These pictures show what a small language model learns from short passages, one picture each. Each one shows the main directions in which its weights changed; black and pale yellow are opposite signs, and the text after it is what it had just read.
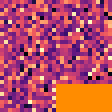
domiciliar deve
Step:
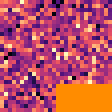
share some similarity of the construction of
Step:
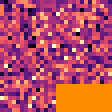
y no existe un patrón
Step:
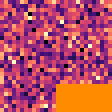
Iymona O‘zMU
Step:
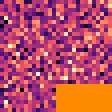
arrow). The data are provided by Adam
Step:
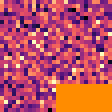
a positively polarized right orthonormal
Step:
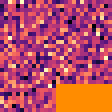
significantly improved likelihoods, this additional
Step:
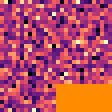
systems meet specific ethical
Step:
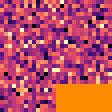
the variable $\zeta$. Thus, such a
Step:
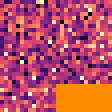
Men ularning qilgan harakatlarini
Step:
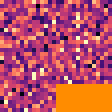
va axborotlashtirishga oid
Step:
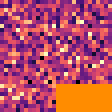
see that Theorem E holds for this
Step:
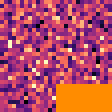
the $\GR$-invariant indefinite
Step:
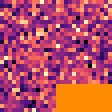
Those broad ranged species have the
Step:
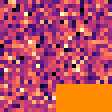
los que, siguiendo las
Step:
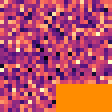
consider a variant of the problem where mass
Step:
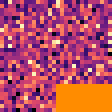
условия и иметь
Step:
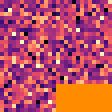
p –transformatorlar soni
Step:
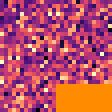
Онищук С. В.,
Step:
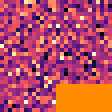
10) to one week. Our data
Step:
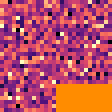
Moreover, we can construct a pair
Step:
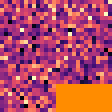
the Higgs is sitting at
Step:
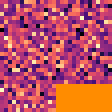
$H(q)$, defined as
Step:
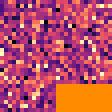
much as possible. This created an
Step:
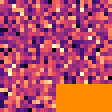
succès selon la nature de
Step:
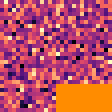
present, but they are always very weak,
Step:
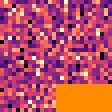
variables in the assigned order,
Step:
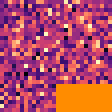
контекстом взагалі.
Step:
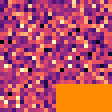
selection criterion has been used is
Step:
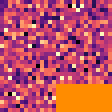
is lost, virtual property is
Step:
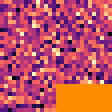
the case when the rotating parameter is
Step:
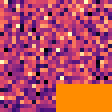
uncertainties involved in these corrections are larger than
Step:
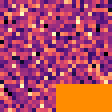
destacar que esses processos
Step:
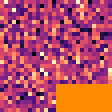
olduğunu ortaya
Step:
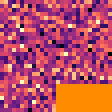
be changed to another state at any
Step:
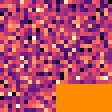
Within this framework, the number of
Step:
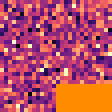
estimated for the $\Lambda$-hyperon
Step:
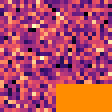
the PQCD approach to study the
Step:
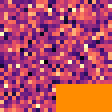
with the central charges of the
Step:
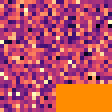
neutrinos is completely negligible,
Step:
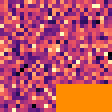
range of sparsity levels that were
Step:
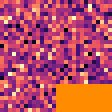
controllability, e.g., by
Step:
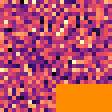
utilizam conhecimentos
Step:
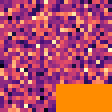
servicio ni de las
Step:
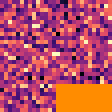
the one-dimensional algebra spanned by
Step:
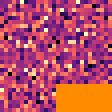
$$ where $P_j$ are polynomials
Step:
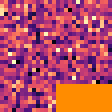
first few coordinates being non-zero. To
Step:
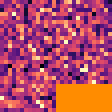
differentiation in the HF bulb by
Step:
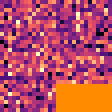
uchun o'quv qo'llanma
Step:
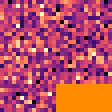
corners of the same elementary square.
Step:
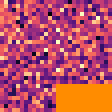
Олимхон хусусида
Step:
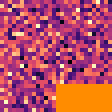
fermentatsiya paytida
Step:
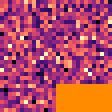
as they are for a one particle system in
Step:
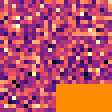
left-hand side is asymptotically equivalent
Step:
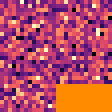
the sojourn functional, as
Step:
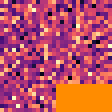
chiqarish strategiyalari muhim
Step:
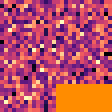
classes com mais de 70\% de
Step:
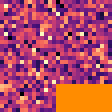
of $H_0$. We denote by
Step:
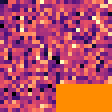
By \cite{dJ2},
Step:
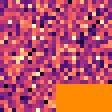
is high. Future work will study
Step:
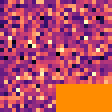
Recall that for Lorentzian kinematics, we
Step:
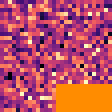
with the GW-emission. The
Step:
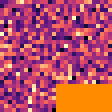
Naxçıvanla bağlı
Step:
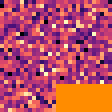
fruidor. Essa
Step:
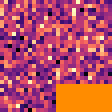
discuss the relationship between gas morphology and global
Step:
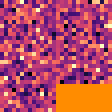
itu harus mampu
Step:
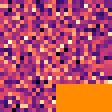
in order to achieve wave number independent iteration
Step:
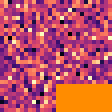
их мнению, значительно
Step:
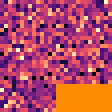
together with the realisation that averaging
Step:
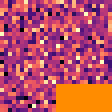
observe una mayor prevalencia de
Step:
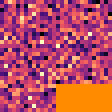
Statistics, \& Center for
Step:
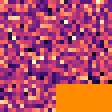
by taking them small enough, one can achieve
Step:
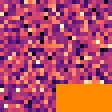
$n\geq 3$, has been of
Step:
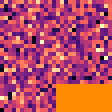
one to refine and enhance classical results,
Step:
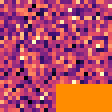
Kong'da Batıcı
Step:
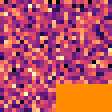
III $\lambda$4640 and emission at
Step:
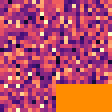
sistemáticamente desde hace ya
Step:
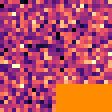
em uma seção do barramento ao
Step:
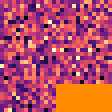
moslashtirilgan bo‘ladi.
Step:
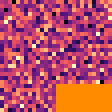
the emergence of zero-modes at
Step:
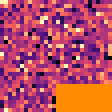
and Piecewise Deterministic
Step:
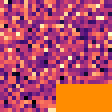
compute the Shannon entropy given by
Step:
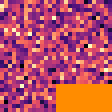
hybrid tracking system consists of
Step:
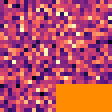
take place when $\omega > 2
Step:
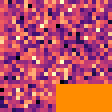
assessment: Analytical,
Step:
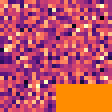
possible. The most information-dense mode
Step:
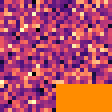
a wavelength-dependent parametrization of
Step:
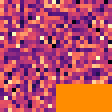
With three highest Schmid factors as
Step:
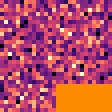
150 посадочных
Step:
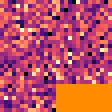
ҳамжамиятдаги ўзаро
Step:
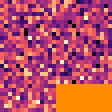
diffusion or interface relaxation dynamics. The
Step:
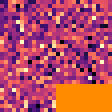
юклайдиган бошқа
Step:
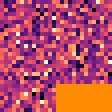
ne doit pas lutter pour
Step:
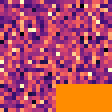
– расположенная в
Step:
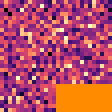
the process $Z_s$ is not
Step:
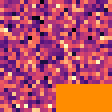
by \begin{eqnarray} r_{\gamma
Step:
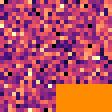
of important molecular descriptors, and the
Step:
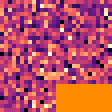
bounds a compact 3-manifold
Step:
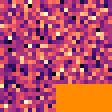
and volume-weighted average price.
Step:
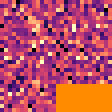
for ICT Key Technology of
